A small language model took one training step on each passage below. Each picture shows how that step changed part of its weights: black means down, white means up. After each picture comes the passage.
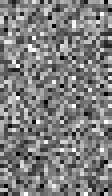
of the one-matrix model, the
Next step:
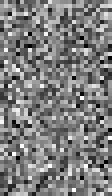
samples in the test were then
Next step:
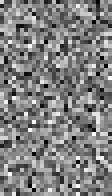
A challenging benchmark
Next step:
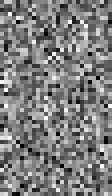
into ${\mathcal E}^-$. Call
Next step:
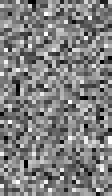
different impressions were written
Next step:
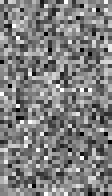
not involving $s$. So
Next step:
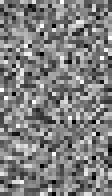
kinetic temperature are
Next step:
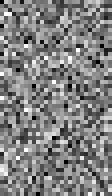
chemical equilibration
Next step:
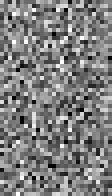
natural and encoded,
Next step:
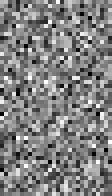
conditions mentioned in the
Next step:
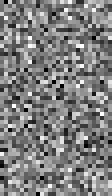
internal elastic energy and
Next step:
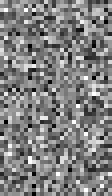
of θ and q_v at
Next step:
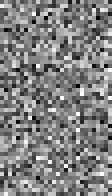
which corresponds to the cold,
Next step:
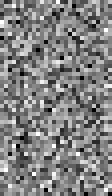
pellet was dissolved in
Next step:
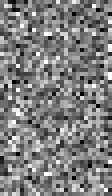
levels. We present, from top
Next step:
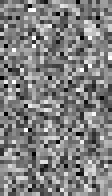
offer a painless method of
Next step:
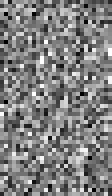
Financial Analysis*,
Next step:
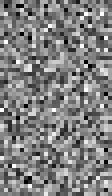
Pausanias's description
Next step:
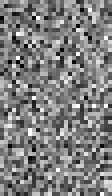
of pharmaceutical or
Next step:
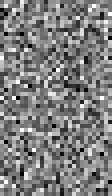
I have no idea why it was
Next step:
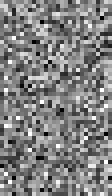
in the ``directions'' of
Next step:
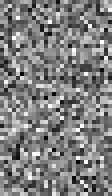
choose the time-like variable
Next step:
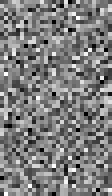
independent of a set of sections in
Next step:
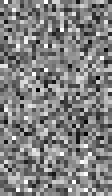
for larger $\Delta E_c$
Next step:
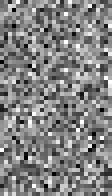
rapid and sensitive analytical
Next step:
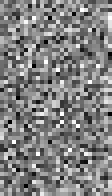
the exact sequence just above it,
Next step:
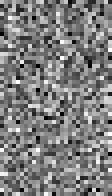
a map. The output value related
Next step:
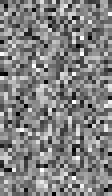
Finally, taking into
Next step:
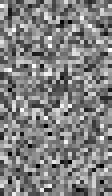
supply for an industrial
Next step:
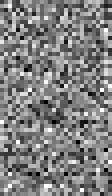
Planck data reported in
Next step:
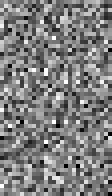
The difficulty of this problem
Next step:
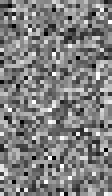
impact on uniform ice.
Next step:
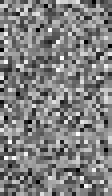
the inflationary potential is no more
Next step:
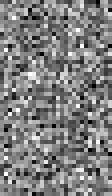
of ITR is presented in Section
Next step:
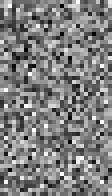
resulting dot plots in the
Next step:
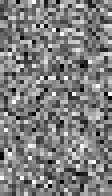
independent work. Independent
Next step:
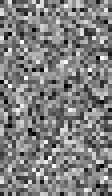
of the Virasoro algebra
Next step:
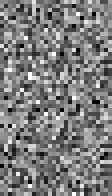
of preventive treatment
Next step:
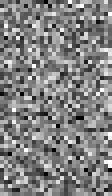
bending machines are
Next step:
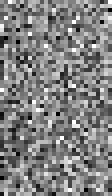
then the algorithm gives a strong value
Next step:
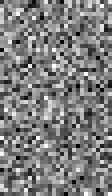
on two different datasets.
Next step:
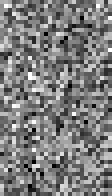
of several subject areas
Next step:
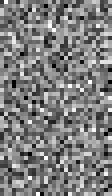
must be large compared to the
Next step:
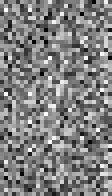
\infty .$ There are
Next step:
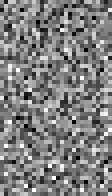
P_{ao}) have distinct
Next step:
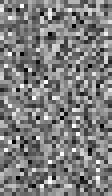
be less precise. Figure 3
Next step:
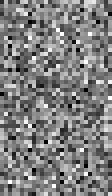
formula: $ \sigma_h ( A
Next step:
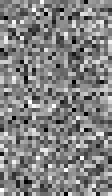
have the potential to lock-in
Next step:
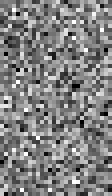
Section 2, we prove that for each
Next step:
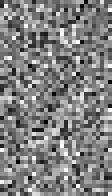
the usual $p$-typical
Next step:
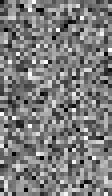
at which the qualitative
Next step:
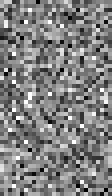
\end{equation} To show the same
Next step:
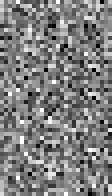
are in order: \noindent (i)
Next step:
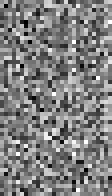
discretised by projecting
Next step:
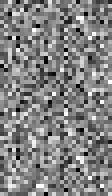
30 For the latest news
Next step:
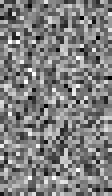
LL. In this context,
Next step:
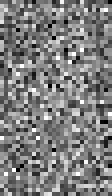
amphiphilic agents.
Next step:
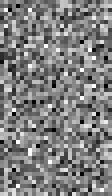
\begin{figure}[b] \centering
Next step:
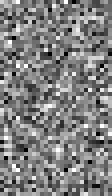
leading to worse timing
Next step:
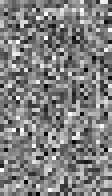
previous Section, where PN and
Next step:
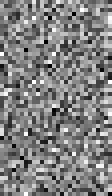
exactly $i$ of the
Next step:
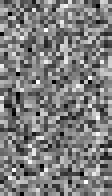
(Mr. Smith) for
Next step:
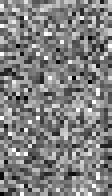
theory. In this context the
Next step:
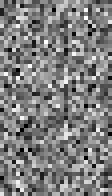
estimate using the bursts
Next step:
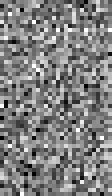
modulus principle and the
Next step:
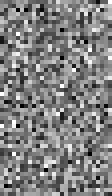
firing angles, and
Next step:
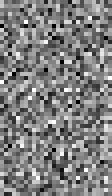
Mechnikov Research
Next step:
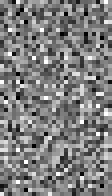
same institute. During 2011
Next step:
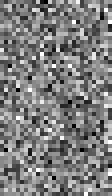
$A\in \scre$ with
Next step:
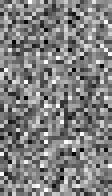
Introduction Intergrating the
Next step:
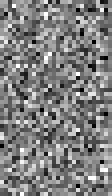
(2015) found SS and
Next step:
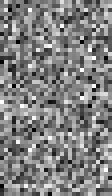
\begin{table}[H] \centering
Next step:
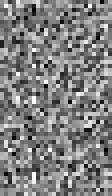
via HAF alone
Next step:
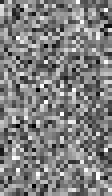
process in planet formation,
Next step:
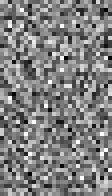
Nadi (pulse) -
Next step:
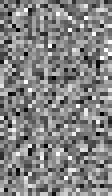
classical string on the latter in
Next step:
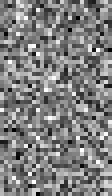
structural design of the models.
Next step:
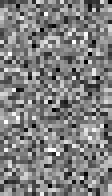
algebra $\mathfrak{gl}_n$,
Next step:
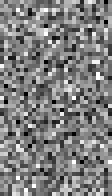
follow the same process as the Board
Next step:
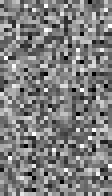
2. *LAS (Setif
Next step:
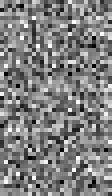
treatment of the opacity in
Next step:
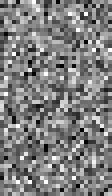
and is invertible, then
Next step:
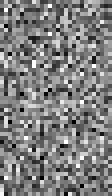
(or any other entanglement
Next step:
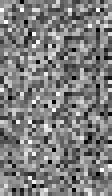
for muscle mass or
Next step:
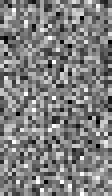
including recent advancements in
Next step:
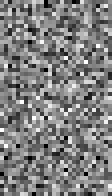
transaction hash to the
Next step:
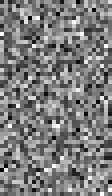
the partition function as a
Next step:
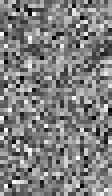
This theorem can be applied for
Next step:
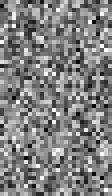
Duilio Valverde
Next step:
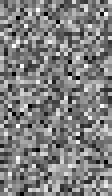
in Mumbai, India
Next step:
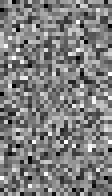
Lemma 34 is an isomorphism of
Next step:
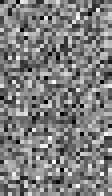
enumerated, by means of a
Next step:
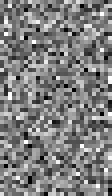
to one fixed asymptotic
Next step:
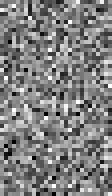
To reach this wavelength we
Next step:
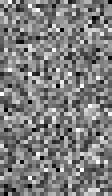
by a representative sample of the
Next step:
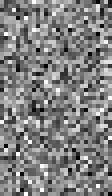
the simplest nontrivial strong
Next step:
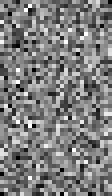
point theorem on posets. For
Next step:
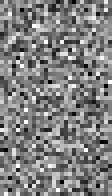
obstetric wards and
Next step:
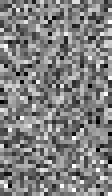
studied. This paper addresses the
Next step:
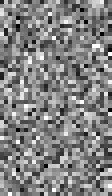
regions. A significant decrease in
